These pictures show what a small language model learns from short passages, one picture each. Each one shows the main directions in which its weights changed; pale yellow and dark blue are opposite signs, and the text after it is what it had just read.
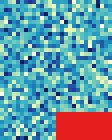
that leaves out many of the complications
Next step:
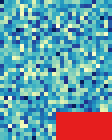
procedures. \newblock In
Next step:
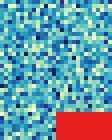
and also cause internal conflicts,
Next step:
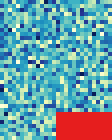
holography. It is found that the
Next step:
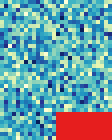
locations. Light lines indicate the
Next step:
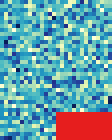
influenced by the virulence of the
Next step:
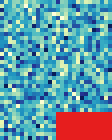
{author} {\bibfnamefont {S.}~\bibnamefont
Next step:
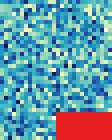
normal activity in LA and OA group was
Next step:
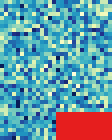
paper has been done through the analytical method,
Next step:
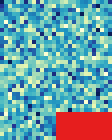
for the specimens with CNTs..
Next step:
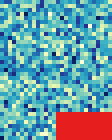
categories: statistical prior information and
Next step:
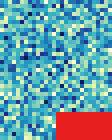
for individualized therapy based on support of
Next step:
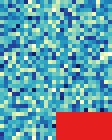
the nearly stationary Earth's
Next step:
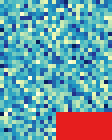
interference of two users at the LIS
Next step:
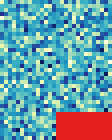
at Endā Qirqos at
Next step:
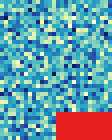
key indicators such as age,
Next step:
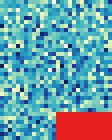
nucleon in a simple model}},
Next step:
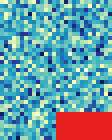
QT interval were obtained using a large field
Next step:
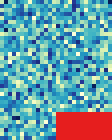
GlitchFlow, have been released
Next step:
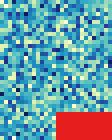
animals. Arun Prabha
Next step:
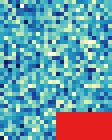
equivalent to path 1, and the
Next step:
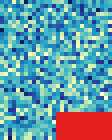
is more prone to develop polyps and
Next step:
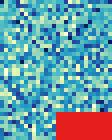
variable $u$: \bal
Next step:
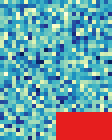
to provide a hygienic environment and it
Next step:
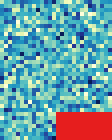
equality, the majority of
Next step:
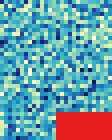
in an adfirmative way.
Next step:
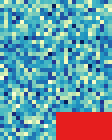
shocking and scandalous – it
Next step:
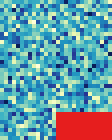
consists of a pair of graphite
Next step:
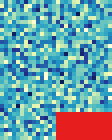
\centering \includegraphics[]{} \includegraphics[]{}
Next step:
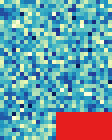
These applications have great potentials and
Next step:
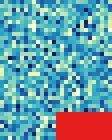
of the PERSEPHONE project
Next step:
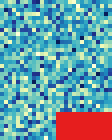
the reconstructed training trajectory.
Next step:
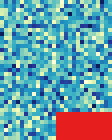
is intended to archive the
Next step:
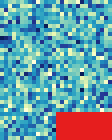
which is due to electron states near the
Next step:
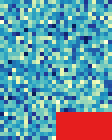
Fokker-Planck operator
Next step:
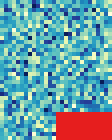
it in specific models, where we argue that
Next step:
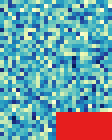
be thought of as the renormalization
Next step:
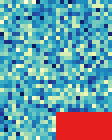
{\bibinfo {journal} {Phys.
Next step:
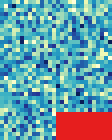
and in Fig. 13 for the exchange
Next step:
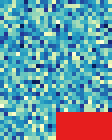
alloys (MPEAs) contain
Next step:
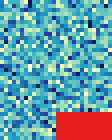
the absence of counterfeits,
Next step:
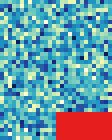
a semantically different command. As
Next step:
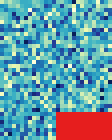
odd in $\omega_n,
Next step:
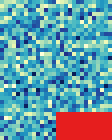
of doctrine (e.g.
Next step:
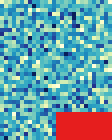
metal matrix composite [7]. 2.
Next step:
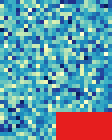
choral reading, paired
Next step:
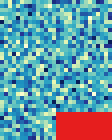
opposite direction): Node
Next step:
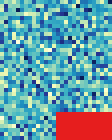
occurs when a source's ideas are
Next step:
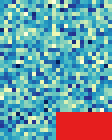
all backchannel instances that where
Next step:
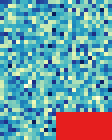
group) is significant at .002 which is less
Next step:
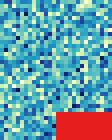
induction of large voids.
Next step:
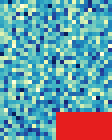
systems~\cite{Cross09} that
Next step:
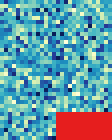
out on a Mori Seiki
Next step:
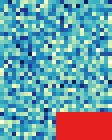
consistency is evaluated by comparing the
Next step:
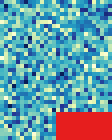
3D E and B are not covariant
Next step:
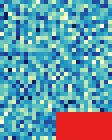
might be required is if the quantum
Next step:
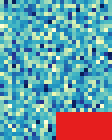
in FM. It is interesting to note
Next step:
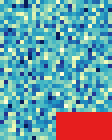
tunable nanocrystalline
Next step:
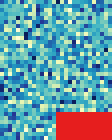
spiritual. The most direct and
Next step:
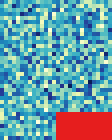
Eqs. (\ref{right}) and
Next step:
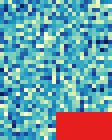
to obtain practical solutions for radio resource
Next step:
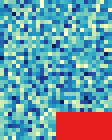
4, ALICE aims to
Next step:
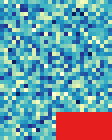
samples. Table 3: Complications,
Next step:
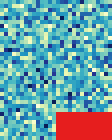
better arrangements of task
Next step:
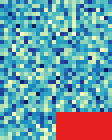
existence of such stationary points. Since
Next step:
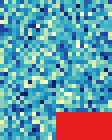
has to fix the gauge by
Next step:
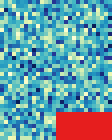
by contribution to our own population
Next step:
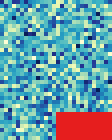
results were more expressive. Consideration
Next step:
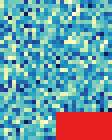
prescribing at approximately 12.34%
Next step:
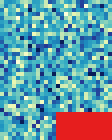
BTZ saddle-point.
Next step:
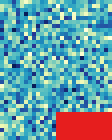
on psychological aspect of
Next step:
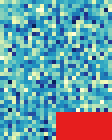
and dynamically-reconfigurable
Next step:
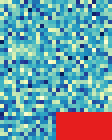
can be found in the online version at
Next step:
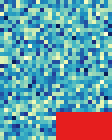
representing the cumulative interaction of a
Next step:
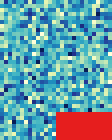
cIMT. Further research is needed
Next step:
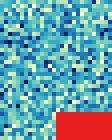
and machine-readable. In
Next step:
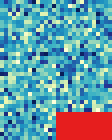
of IT / Electronics
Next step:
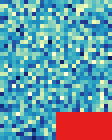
and proceeding crises that
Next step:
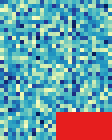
to focus on social capital, suitable
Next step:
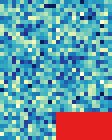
were mostly determined by a measurement of the
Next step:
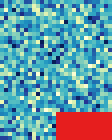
of the single and double excitations are
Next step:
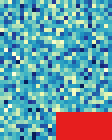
detection technology is used to protect and
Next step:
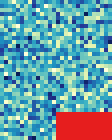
Recently, a positive relationship was
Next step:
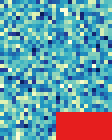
the high-level code base.
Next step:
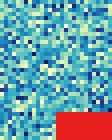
panels C, D and E of
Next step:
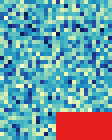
for the non-gaussianity of the
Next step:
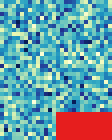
diachronic semantic shifts
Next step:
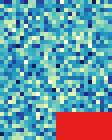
good linear relationship with experimental data and
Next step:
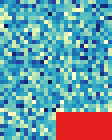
Methodology Some fundamental
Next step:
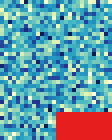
further away from each other and are radiating
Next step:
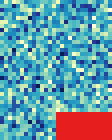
of India Odisha 30
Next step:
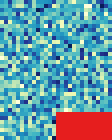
of mass-scaled Jacobi
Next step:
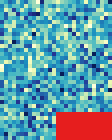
the relative coordinate with reduced mass
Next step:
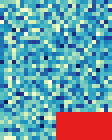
the Ly$\alpha$ and Mg II
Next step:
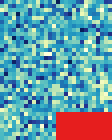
of so many traditional exercises and
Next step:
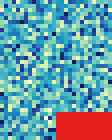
& Carbon Dioxide -
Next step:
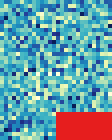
of people who are not related to
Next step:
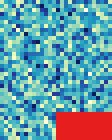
let us mention that a key
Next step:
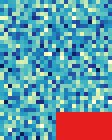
After the biochar charcoal
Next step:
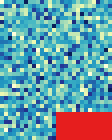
and hadron can be viewed as three
